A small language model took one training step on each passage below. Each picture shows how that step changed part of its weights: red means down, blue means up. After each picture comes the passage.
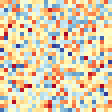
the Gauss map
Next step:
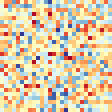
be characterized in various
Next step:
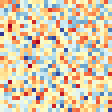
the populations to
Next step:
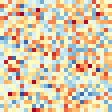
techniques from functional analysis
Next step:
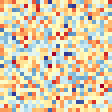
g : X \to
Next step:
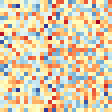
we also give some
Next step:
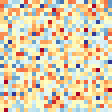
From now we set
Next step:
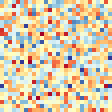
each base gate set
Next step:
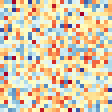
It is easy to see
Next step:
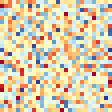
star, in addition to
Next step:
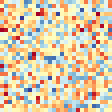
space. The terms
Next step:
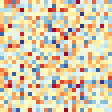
a large foundational
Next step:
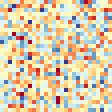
saturation of
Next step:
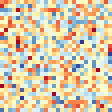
in Storage and
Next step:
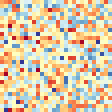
the cases in the
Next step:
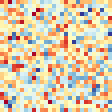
are bounded from above in
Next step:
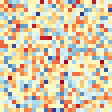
different levels, if
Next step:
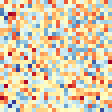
the non-tracial
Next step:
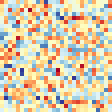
Its evaluation is
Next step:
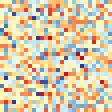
large. {\it
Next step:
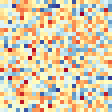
of subgroups of
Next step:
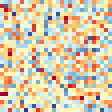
the surface. \item
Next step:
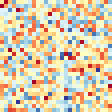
is of the form
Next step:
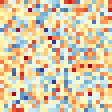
normal to the reference
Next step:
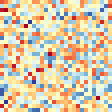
pairs in ICS,
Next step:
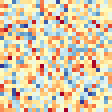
and demonstrated in simulations
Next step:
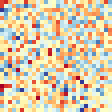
for a survey
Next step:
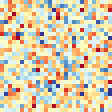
theorem tells us
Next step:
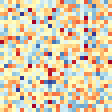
also partially supported by
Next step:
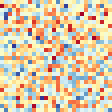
mock, and the
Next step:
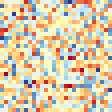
for the ideal class group
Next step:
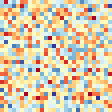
example of states in
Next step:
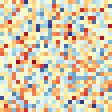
: \D \longrightarrow
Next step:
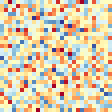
low temperatures due
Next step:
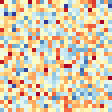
to raise the
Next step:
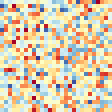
resulting hypersurface is
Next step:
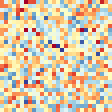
data (mass,
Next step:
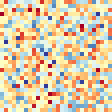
nothing very specific
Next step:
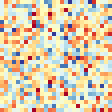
be written in a form
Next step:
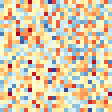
ground state properties of the
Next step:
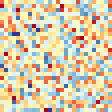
detailed in Fig.
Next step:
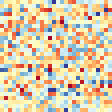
consider such a situation
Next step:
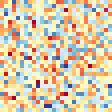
the normalized defining
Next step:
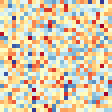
by a subsequent
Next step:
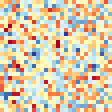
the sky. A
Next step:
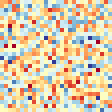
the existence of a
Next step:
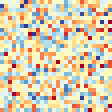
induced subhypergraph.
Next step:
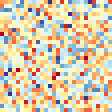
can be employed for
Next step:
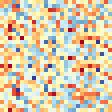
the total number of stars
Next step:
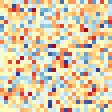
we were able to
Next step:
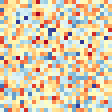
frames where the components
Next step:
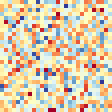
, y \in H
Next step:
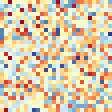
At finite carrier
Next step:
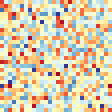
to the environmental
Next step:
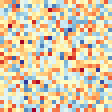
the measure on $
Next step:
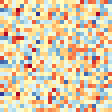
are based on computations
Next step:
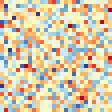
scattering amplitude due
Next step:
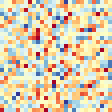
p/p \sim
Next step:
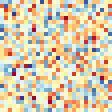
also equivalent. \item
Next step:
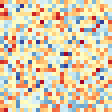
Eve is SAl
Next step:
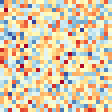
flux quantization, thus
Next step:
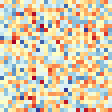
then manually
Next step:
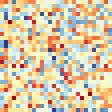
of our strategy, that
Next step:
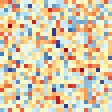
the sense that the
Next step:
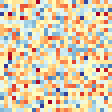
the billiard
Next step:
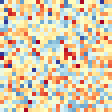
transition; bilayer
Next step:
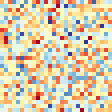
gave an algorithm for
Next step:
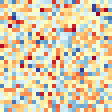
large over wide range
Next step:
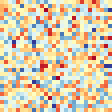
located. Galaxies
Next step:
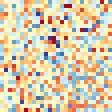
spectrum and drops
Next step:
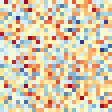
never linearly
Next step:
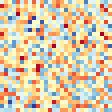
increases with mass, from
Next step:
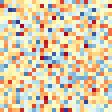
this is not the
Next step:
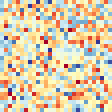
On the theory of
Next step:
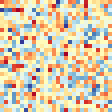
are easy to check.
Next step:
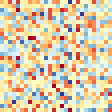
use simultaneously
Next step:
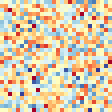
rate function for the
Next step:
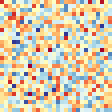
to adapt it
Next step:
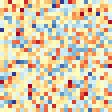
amplitude of the galaxy
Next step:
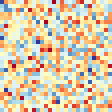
relationships between
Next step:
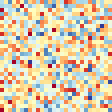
some $h\in
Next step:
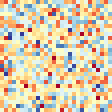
$\Delta R^{\rm
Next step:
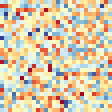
Now, let
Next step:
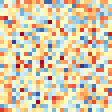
previous stable state) before
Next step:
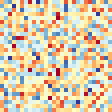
i} X_j
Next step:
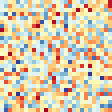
to prove statement
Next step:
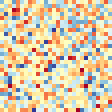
parameters if the spin
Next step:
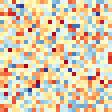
The remainder of this
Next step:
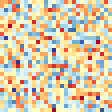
the consequences of such
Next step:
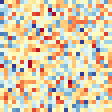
choosing a
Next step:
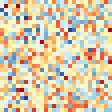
analysis of the convergence of
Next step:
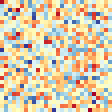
algebras. The
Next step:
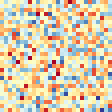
the arms of
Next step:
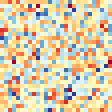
for $\lambda \gg
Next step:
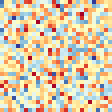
spectroscopic study of
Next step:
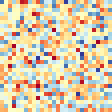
four quark}).
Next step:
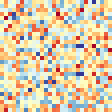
EEPs via
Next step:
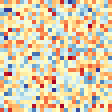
describe the induction,
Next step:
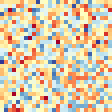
triangle inequality to the
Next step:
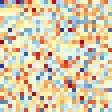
expected on the basis of
